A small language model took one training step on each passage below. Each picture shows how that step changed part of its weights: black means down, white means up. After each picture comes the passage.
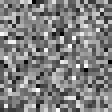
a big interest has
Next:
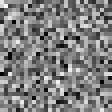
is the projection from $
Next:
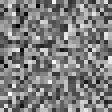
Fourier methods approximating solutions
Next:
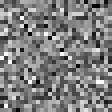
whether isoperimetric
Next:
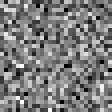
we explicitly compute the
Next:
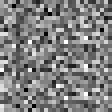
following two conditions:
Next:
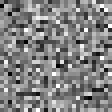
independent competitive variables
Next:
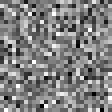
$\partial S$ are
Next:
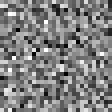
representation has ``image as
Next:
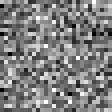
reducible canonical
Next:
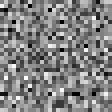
which is the sum of
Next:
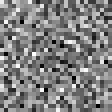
denotes the normalized Lebesgue measure
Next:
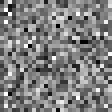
remained faithful to
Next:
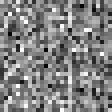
onto (and a
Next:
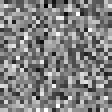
with $\lambda =
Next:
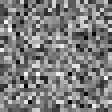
been developed to estimate partial
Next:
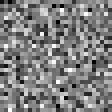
the external boundary of
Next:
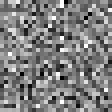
modification in the theory,
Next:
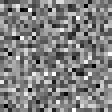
\leq k \}$ and
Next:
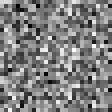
tests} In this
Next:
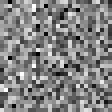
is no $(B,
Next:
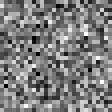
each $i$, and
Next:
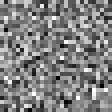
the vertical load
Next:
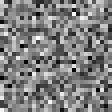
$ for queue $ 0
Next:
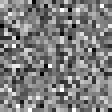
expressions of system size by
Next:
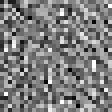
generators of the modules of
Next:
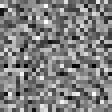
solutions will be the focus
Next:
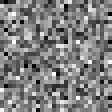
put into $W$.
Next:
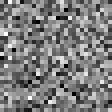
is straightforward to verify that
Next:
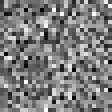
Poisson point measures.
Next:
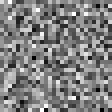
a smooth structure according to
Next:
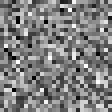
total degreee of a
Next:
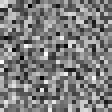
the lemma is true.
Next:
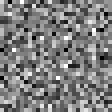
an Appell
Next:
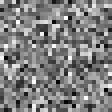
the anti-holomorphic involution
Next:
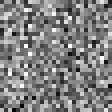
propagate at different
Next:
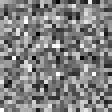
$k \geq
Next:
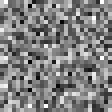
this paper is de
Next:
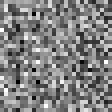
chiral effective action
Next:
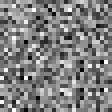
mean and variance for universal
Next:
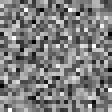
scheme, which yields an
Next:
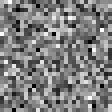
of this paper was
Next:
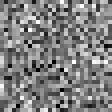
to any sliding tile
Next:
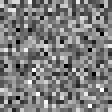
we propose new estimates which
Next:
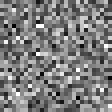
side separately, and
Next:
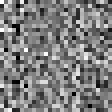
persistent invariant
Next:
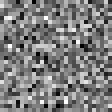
$i$. For a
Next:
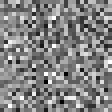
in the separated
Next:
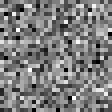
Between these two
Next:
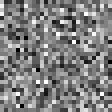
symmetric matrix $A =
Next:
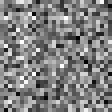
be a south
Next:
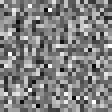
account we rewrite expression
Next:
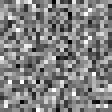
of C) sector
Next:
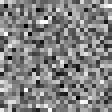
is $F_{\omega
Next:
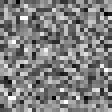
admits an open covering by
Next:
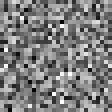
whether the class of smooth
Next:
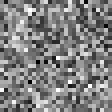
and let $\omega$
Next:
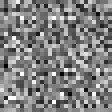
of the solutions in the
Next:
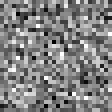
Markov kernel and on its
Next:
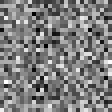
$G$ and
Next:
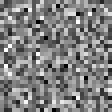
uniformly bounded by a constant
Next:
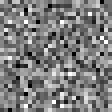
of this kind such that
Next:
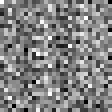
seems to work only for
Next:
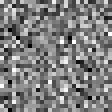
parametric equations of the curve
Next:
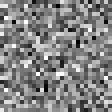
$\omega'$ is given
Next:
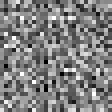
of the parameters $\alpha
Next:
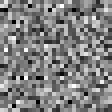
which is available for
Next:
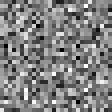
\een which implies
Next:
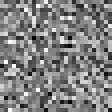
of generic form has
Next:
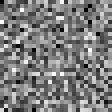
From the above discussion,
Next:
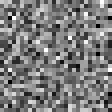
\& Effective
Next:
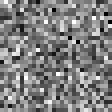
with probability one} \]
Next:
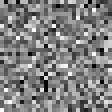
$\Cal S(\widetilde
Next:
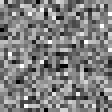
trivial group, denote the
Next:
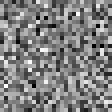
assume} first that
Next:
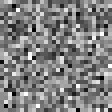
and Milnor}
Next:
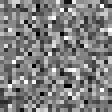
In the tube case
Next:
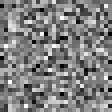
the distinguished variety,
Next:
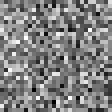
in $\pi_i
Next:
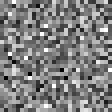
member of ${\cal
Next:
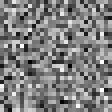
rewrite the equation of the
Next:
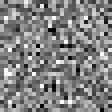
the image of $\mathcal
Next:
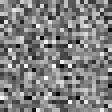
rank does not exceed
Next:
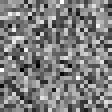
equal to the order of
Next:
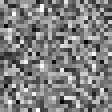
denote the left limit of
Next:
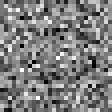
set $\Lambda_1
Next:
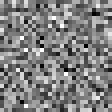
bypass the thorny
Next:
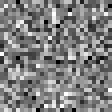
Let $\Xt$
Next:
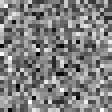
is based on $K
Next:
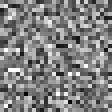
will be considered in the
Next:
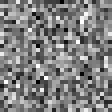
with $n$ and
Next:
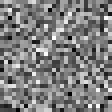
1. Cada
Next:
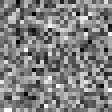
$X$ which
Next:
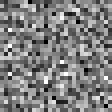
be its algebraic closure.
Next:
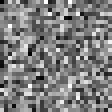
known, but we could
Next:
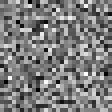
a consequence of Corollary
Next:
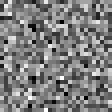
that if we choose
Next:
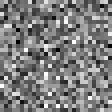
Maple program which
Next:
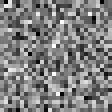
in this case the
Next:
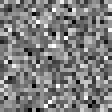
2. To show that
